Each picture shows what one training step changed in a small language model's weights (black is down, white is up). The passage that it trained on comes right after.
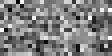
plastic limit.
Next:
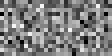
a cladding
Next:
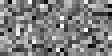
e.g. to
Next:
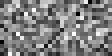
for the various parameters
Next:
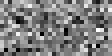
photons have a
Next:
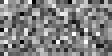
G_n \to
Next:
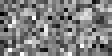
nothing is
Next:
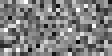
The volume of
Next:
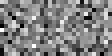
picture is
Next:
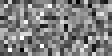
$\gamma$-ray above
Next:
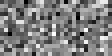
not adequate
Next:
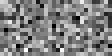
more account of the
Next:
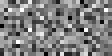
$\psi$ satisfies
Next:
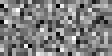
is a convex
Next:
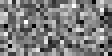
and three-form
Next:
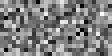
the coordinates of
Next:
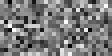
integrals, we
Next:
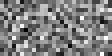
vector, allowing for
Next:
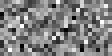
demand without
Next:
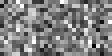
matrix crack
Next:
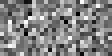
of isotopy
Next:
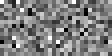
Let $A$ be
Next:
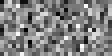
directly deriving a
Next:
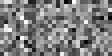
you upload
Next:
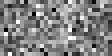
with periodically
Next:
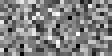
believe that
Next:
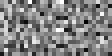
a wall of 6
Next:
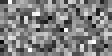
explanation up
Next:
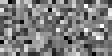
1. A standard
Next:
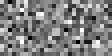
if $$\alpha >
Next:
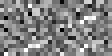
the MCS term
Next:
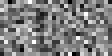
morphology. It
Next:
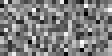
be injected
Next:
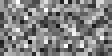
value and error with
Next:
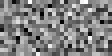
torques in
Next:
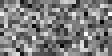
can control the extent
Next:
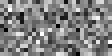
different $\rho$ and
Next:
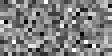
atoms where the
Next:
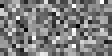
on works related
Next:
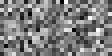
the optimization problem
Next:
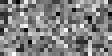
detaches the
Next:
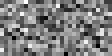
was also observed
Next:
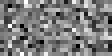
known, the
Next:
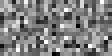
rate of massive
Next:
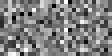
equation for the first
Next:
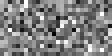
$G$ of order
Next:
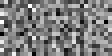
An auto
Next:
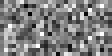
in the concentration
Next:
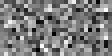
exists, we let
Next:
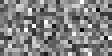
amalgamate them
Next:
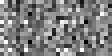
conformation of the
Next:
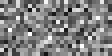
on a single random
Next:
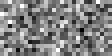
project title
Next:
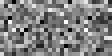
predicts missing
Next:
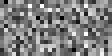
the Standard
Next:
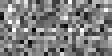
between available
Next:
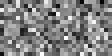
on the outcome
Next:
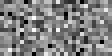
best %of
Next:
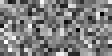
system $\rho$ as
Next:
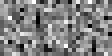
best way.
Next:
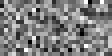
be exposed for
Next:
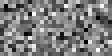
are also shown for
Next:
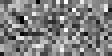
charged particle
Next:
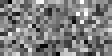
after the start for
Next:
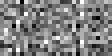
copy of
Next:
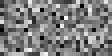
the nodes the
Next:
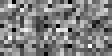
mass (which
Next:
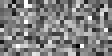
large buffer
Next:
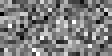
approach outperforms
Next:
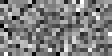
$T$ is
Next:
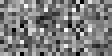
while resistance
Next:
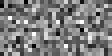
conclude that the
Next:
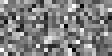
instantons should be
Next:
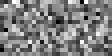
for the data, and
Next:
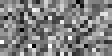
the context of this
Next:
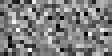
the $i$th
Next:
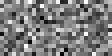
function. In a
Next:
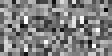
proof of property
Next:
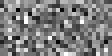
to describe the
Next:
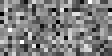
is mandatory
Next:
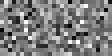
Herasil was
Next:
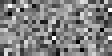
progression of
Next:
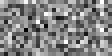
of seed vertices
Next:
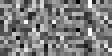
when antenatal
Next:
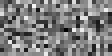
so that we know there
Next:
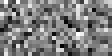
\in I$ for
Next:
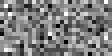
focus upon
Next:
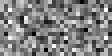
vector bundle over
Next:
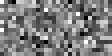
respectively. It is
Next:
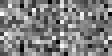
son invention
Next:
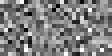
be a prime
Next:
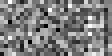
the imaginary
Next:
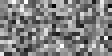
of essential
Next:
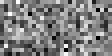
coordinate $j$.
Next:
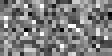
factorization to have the
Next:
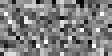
property of the
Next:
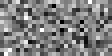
to titles,
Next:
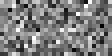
a tactical
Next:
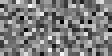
how individuals
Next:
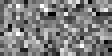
and we are forced
